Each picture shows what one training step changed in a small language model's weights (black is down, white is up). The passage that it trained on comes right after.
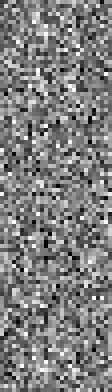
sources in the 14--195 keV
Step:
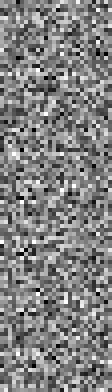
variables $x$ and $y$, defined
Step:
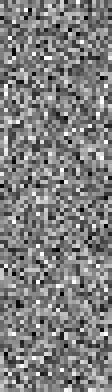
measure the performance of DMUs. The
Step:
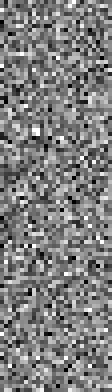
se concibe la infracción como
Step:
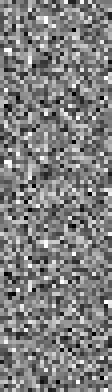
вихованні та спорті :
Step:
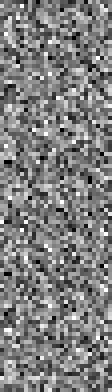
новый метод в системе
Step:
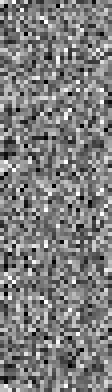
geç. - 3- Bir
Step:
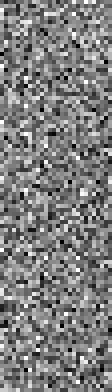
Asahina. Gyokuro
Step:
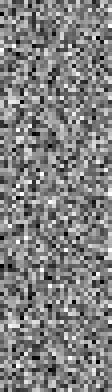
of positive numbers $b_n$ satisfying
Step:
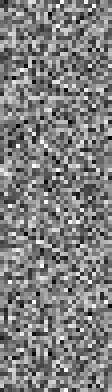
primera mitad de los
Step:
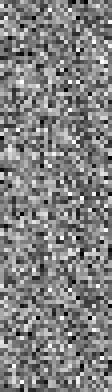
modismo, não é uma agenda
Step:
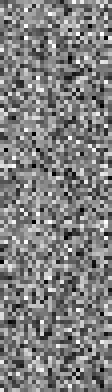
\end{equation} Their main result
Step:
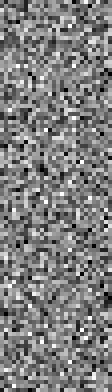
a criação de uma nova cultura
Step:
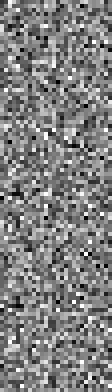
It is also worth constructing a more
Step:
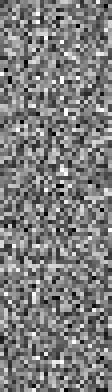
$T_C$, and a lower value
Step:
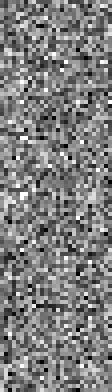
entrada, no qual está
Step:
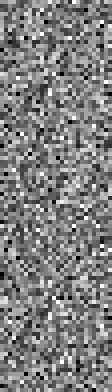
(\ref{ubar}) with
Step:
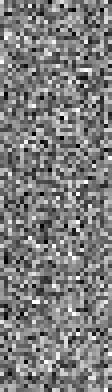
Normatovich CSc,
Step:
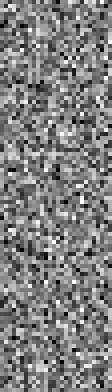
is conducted between the magnitudes calculated
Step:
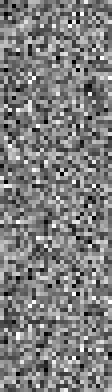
anteriormente? Sí No
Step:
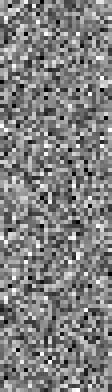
Tizimi (ECTS)
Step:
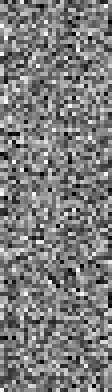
no desempenho de suas
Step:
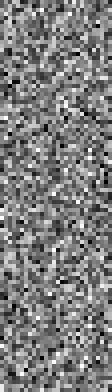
integratsiyasi bo'yicha metodologik
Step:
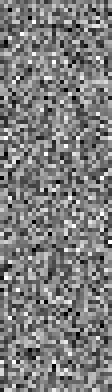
program *Image J 1.48
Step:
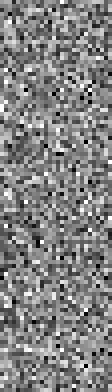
umumiy ma'lumotlar
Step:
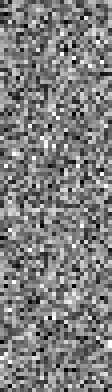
nonlinear function evaluations are polluted with
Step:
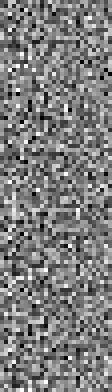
comparação com outros setores
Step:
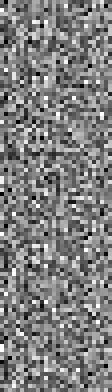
LYSOFORMS IN THE
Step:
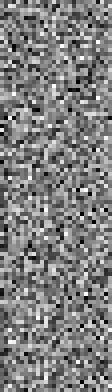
information $Qc$ have been added
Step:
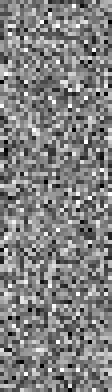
\section*{Method} A robust general
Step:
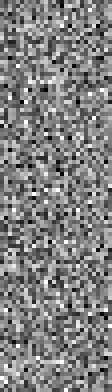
los temarios: aunque se
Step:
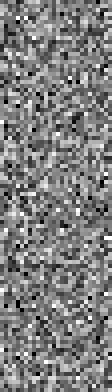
errores que puedan cometer en
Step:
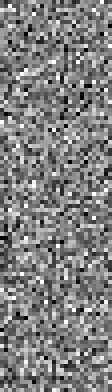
F^{\alpha}. $$ We have argued
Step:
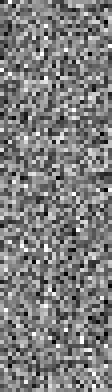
a search for a sidereal time
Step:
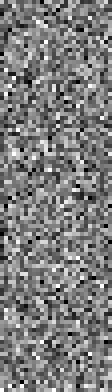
legal arrangements from both national
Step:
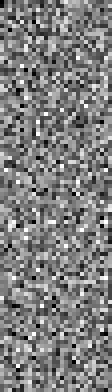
size of the matrix, usually
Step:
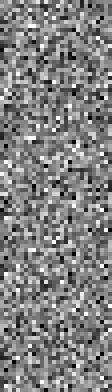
зміст компонентів
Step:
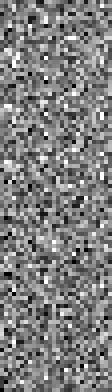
умовах етнокультурного
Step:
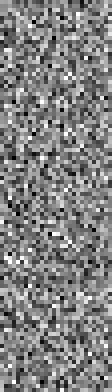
проектов, определить
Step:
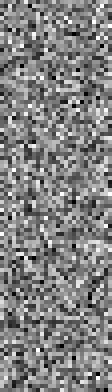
$P_0$ is pseudo
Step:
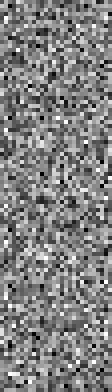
the failure of algebraic realizability
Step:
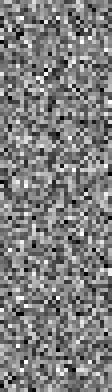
we have the following as a consequence of Corollary
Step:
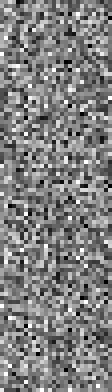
pour agréger les courbes de
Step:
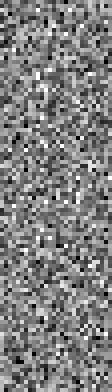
samples by Wilson (1995).
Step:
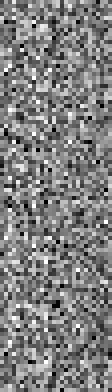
perform the second fibre sum, we
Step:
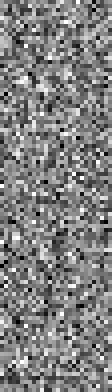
depends on the parameters $\Omega$ and
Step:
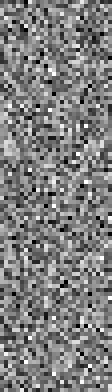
qoladi, natijada
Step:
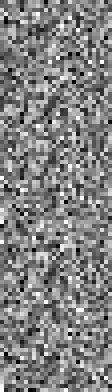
avoid mode transitions and maximise the
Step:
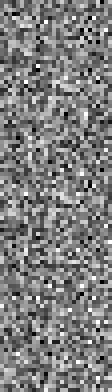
maqsadida nogiron
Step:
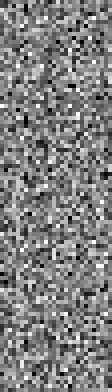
Reilly (2003) que en
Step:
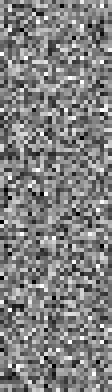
$\lambda$ is the second Lamé
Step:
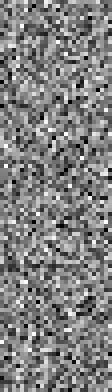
The null space of $\mathcal
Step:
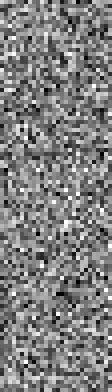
given by $g(t)$. To
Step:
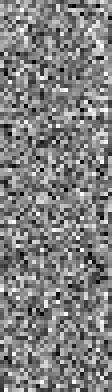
union of the two monochromatic shift
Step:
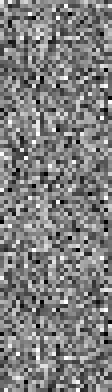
branching ratio data together with hypothetical
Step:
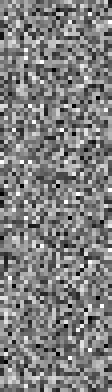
si $0\leq j\leq
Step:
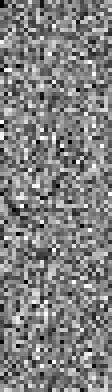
set of available flavor indices in
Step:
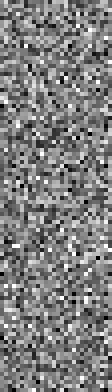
chosen from the set $\{\times,0,
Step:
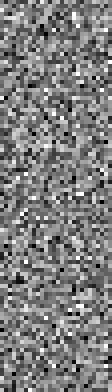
of Light} (Oxford
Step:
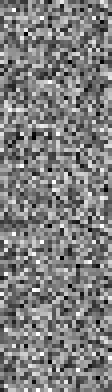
leksik talaffuzi
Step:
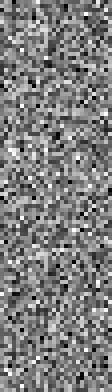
weights, we yielded a
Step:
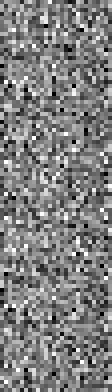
масовата концентрация
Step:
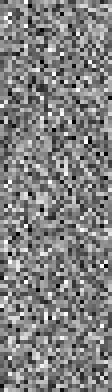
charge detector is defined by wet chemical
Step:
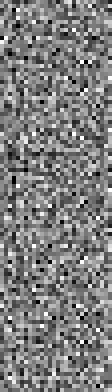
ishlashning samarali tizimini
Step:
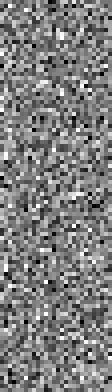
günstige Bedingungen
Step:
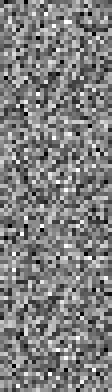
of one massless and one massive
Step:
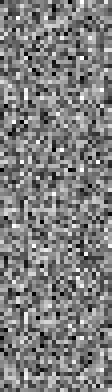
metodları kullanılarak
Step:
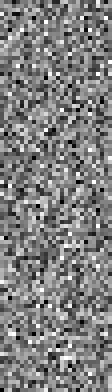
the proof of theorems 9.7 and
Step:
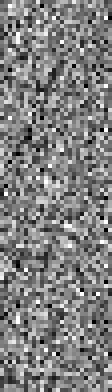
of the promising methods to improve performance is
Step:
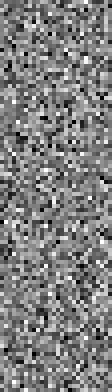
production and/or to baryon number
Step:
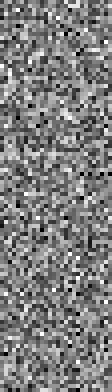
Espessura 11.5 mm
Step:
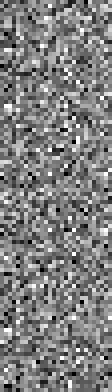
в Узбекистане, налоговая
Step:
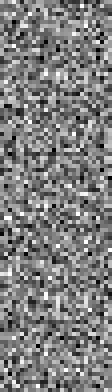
технических мероприятий
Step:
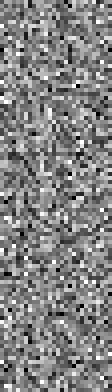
в духе знаменитых
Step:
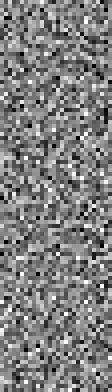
we distinguish any two curves by their intersection number
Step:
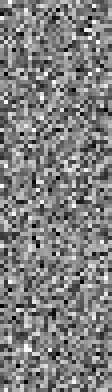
points of a compact space $K$ which
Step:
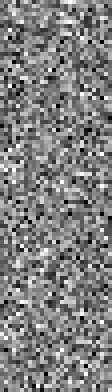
this model is to introduce the parameter
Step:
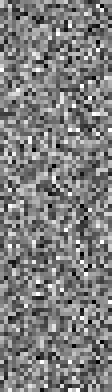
Oleh karena itu,
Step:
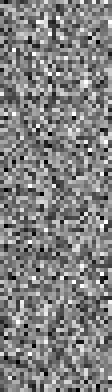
satisfies the LDP with rate function
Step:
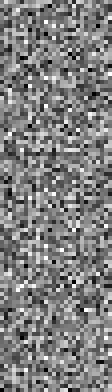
mit Spitälern in
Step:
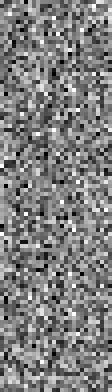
in the nonlinear power amplification range. As
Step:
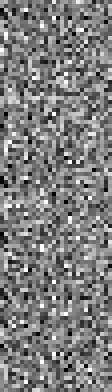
cele de arșiță, în
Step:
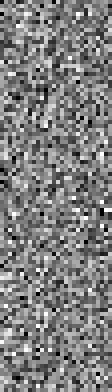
have discussed some new features of the AB
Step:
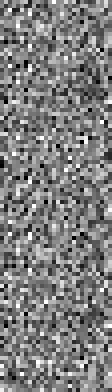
dile getirilmiştir.
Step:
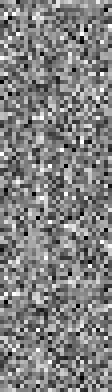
Plancherel's theorem to the above
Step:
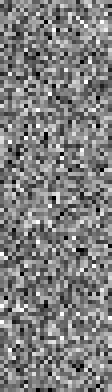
constant. We set \(h'/J
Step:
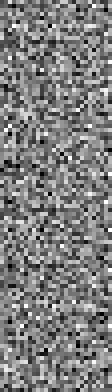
foi realizado a partir de uma
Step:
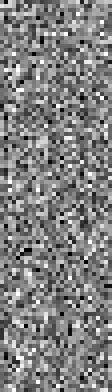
Black reference solutions from the spectral solver
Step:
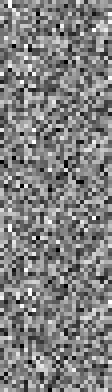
functions on $T^*M$ which are
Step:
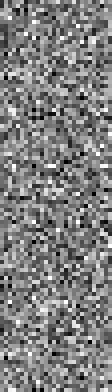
the stiffness due to the temperature
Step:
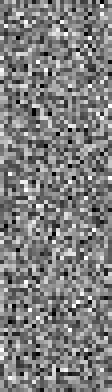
primera)*. Argentina:
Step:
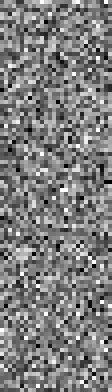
and (\ref{s6}), we obtain
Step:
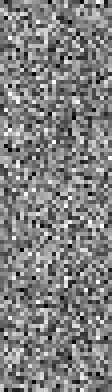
geometry. The proposed charged fluid (
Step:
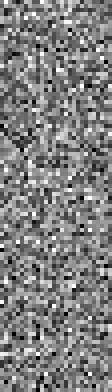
significantly modify the physical and chemical properties of
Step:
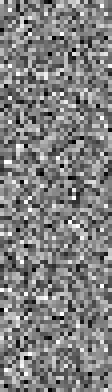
важные аспекты
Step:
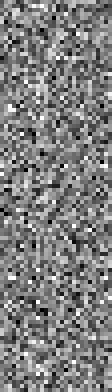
discuss the effective equation of state for the
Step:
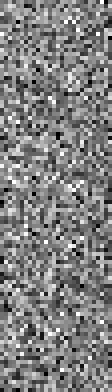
\begin{abstract} In this paper we
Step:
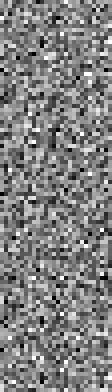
scale $T_K$ of the lattice
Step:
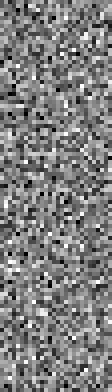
va autizmlil bolalarning
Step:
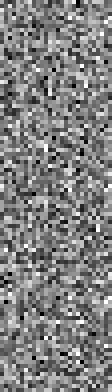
Usmanova, D., &
